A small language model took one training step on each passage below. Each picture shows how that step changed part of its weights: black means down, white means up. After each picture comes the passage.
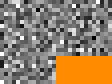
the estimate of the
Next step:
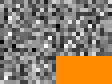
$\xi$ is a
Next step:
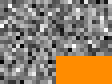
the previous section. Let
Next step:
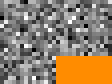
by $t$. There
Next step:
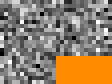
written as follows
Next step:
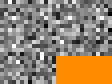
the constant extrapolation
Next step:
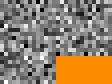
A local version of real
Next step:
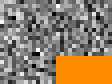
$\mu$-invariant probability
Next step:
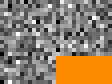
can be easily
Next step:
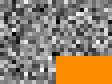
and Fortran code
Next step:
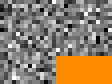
that when the objective is
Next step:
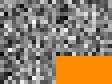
\smallskip \noindent A
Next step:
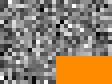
\lambda x_i
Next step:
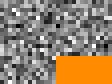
data does not meet
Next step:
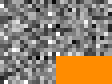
Approximation Theorem
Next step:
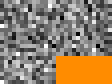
sequence $\mathcal{C}$,
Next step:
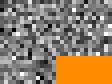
less known to
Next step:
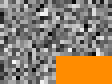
source term is a
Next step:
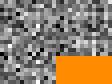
.$ \smallskip
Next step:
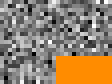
&\vdots \cr
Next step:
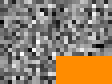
\epsilon^l &
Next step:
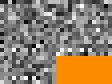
hence satisfying all the
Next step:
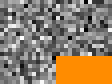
distribution of type $\gm
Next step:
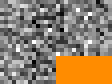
bounded} sets. We
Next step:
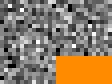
$ \gamma' $ which
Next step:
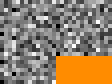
one of the incoming
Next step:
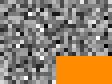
the form that the pair
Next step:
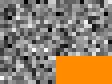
\end{equation} Since
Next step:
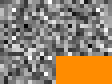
They also studied
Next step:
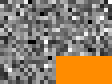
where $f$ is given
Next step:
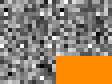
maintain numerical
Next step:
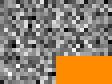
the complex network structure of
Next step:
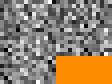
$\exp \big(
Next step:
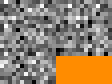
an art subalgebra of
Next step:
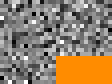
given explicit solution are
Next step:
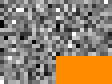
as suggested in
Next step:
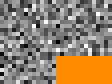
it is not hard to
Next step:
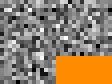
in the birational
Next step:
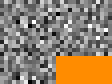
and generation at each node
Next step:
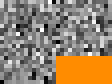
the generating function \be
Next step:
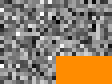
estimator is computed
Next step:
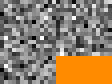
$f$ from a
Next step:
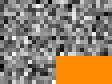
I$ is nearly
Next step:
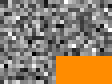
any $\varepsilon>0$
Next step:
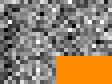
\begin{ex} Let
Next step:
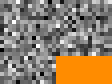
base set being the
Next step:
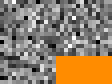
$\widehat H''$. Let
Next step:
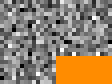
leaves can be
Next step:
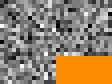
case we have small data
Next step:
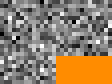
particulier des
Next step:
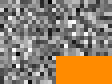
developments are
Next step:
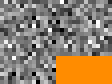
chain. The
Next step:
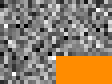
problem for finding if there
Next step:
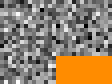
are directly linked
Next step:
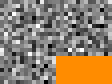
after, using the
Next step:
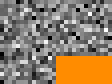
conducted. As a
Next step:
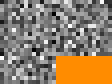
$\Lk$ is the
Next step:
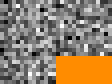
(SQ) with a
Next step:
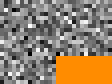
one of the two Lie
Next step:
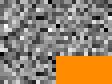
r\leq k,\quad
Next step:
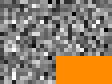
rewritten as
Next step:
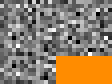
space $X$ over
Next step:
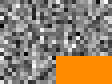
solution $x^*(t)
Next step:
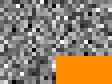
the resolution level
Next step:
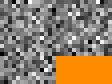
the geometry of formal
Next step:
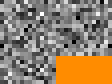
graphs that are models
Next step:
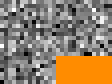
then u,v has a
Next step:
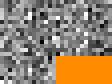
free dyn}) consider the
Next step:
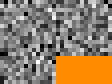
Euclidean spaces
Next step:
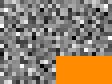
bipartite graph and
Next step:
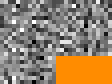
the leading singular value
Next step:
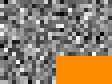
the Lemmas} \noindent
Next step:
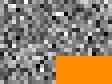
Acta Math.
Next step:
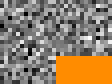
the third and
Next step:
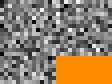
is of the form $$ M
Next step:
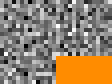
Composing with
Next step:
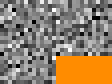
the smooth setting, there
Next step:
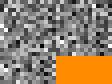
homogenization methods
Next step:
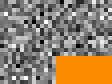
maps, the lemma follows.
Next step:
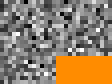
from the CAV's
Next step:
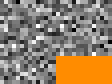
a compact abelian
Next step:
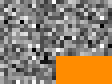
various authors that
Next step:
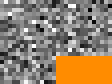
be the structure constants
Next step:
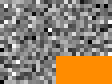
ribbon graph
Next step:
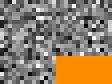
the signature character of
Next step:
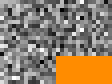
{\em Numerical
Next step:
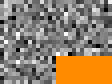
external entities
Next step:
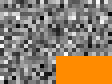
stably isomorphic as
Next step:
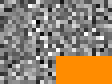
The main result of this paper
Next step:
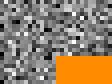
velocity sets
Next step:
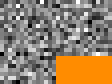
the divisor associated
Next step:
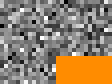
terms. Below we
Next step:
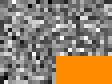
I_1}}$ with the
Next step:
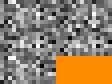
\max \left(
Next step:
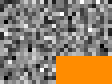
R. Acad.
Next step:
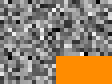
corresponding reduced double
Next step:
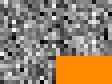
= \begin{pmatrix}
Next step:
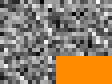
those algebras. \\
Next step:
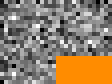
a tautology.
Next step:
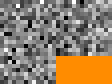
the optimal transport
